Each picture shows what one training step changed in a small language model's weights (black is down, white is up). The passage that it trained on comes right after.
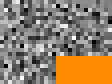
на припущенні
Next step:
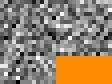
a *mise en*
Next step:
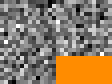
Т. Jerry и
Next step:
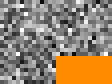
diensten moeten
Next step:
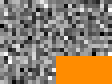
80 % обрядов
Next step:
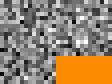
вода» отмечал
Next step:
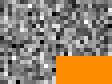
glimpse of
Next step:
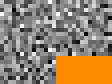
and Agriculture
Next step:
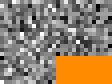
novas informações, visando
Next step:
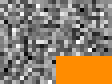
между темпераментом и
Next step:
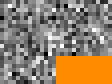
a la mitad del
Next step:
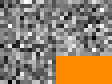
imagem mais abrangente
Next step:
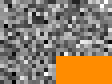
pemahaman tentang
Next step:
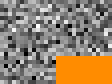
accessed Feb
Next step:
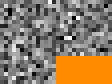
particolarmente dannoso
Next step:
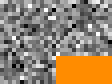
corpo. Machado
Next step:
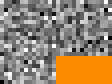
horas semanales de
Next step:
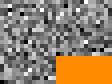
São Francisco em
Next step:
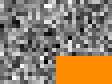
los procesos socio
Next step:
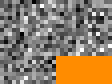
samaradorligini oshirish; Mustaqil
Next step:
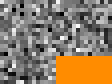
individual sensory artistic
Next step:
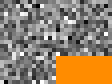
remote format,
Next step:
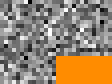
OF MODERN
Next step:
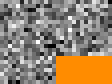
sehrlilarga ega
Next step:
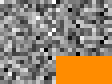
J. Hea.
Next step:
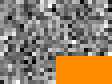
is as follows:
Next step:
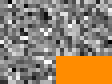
unda jarohatlarning
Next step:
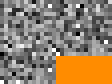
und die Thematik
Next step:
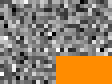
Paz**. Editora Universidade
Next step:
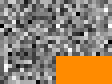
(Brenner &
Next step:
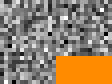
навчання, крім
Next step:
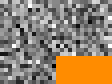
la media aritmética
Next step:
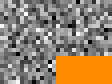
a dilatação. A
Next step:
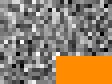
e Twitter.
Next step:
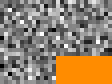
органов малого
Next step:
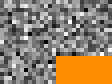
Zero, ular jamiyat va
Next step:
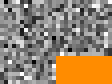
академия управления
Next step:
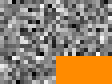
nacional, alcançando
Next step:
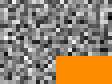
de conhecimento tanto no momento da
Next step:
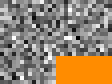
do indivíduo, mas
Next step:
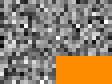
and Moral Formation of
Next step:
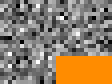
non è ovviamente di
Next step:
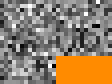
vieillissement de
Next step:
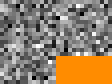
teknoloji temelli
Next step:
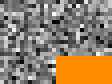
de la cubierta
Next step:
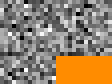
Administrativo, o problema
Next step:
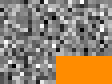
Profissionais de diferentes áreas
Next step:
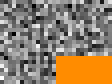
imkon beradi. Bu jihatdan
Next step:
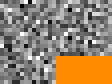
De acordo com a pesquisa,
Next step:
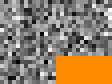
слова:** Коканд,
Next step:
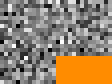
творческой работы
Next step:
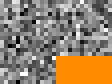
и другие общественные
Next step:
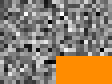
Literary Language
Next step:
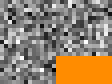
salohiyatini baholashda
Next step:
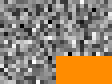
процесу закладів
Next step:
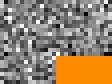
falas tais como:
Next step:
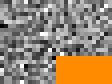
públicas prioritárias.
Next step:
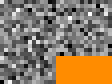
penelitian ini diharapkan
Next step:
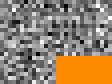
Datenbanksystem des
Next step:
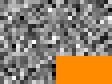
recomiendan otras
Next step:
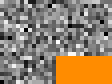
Acesso em 10 de junho
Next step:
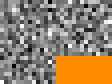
era, the high population
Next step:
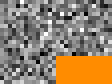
devons montrer les
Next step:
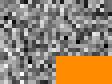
форми навчання інформативними
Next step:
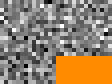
yang diterbitkan,
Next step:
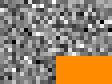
CHCIF CHCIF
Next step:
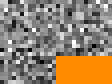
hisoblanadi. Nufuzli
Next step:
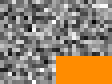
bu o‘qituvchi va
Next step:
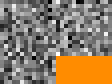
the other, and the
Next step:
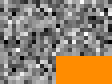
yilda esa birinchi
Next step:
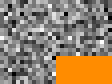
etib boradi.
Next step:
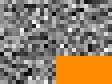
‘no voy a
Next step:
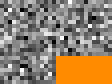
ishonchli va barqaror
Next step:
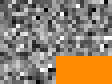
ayollar faolligi
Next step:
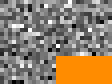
del voto facultativo
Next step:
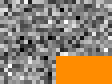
ҳолат чўзилиб
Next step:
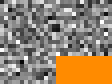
texto, as quais são:
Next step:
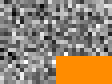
y Licenciado en
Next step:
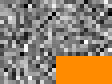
Executive MBA
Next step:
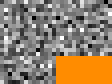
muito real constitui,
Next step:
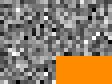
України від 5 грудня
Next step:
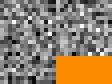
Bulgaria Marked
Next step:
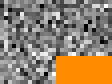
aras a favorecer la
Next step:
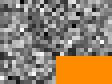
et le posthumain
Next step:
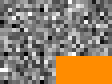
não é idônea a
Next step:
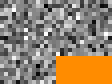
soft drinks,
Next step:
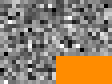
diversas frentes necessárias para
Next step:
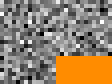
diagnostikasida kompressiya
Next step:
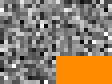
Observa-se que
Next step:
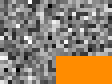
parede vascular como
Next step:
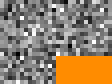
polêmicas como objeto:
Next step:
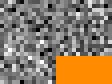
the Photonic
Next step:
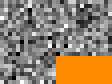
мирного, включно
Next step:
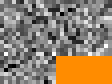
bilan hamsuhbat
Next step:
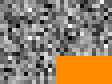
does not have many
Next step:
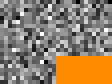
6 OW Maya
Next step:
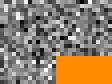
hisoblanadi. O‘zbekiston
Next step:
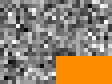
una formación sostenible del
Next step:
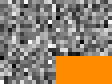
Judiciário, pela
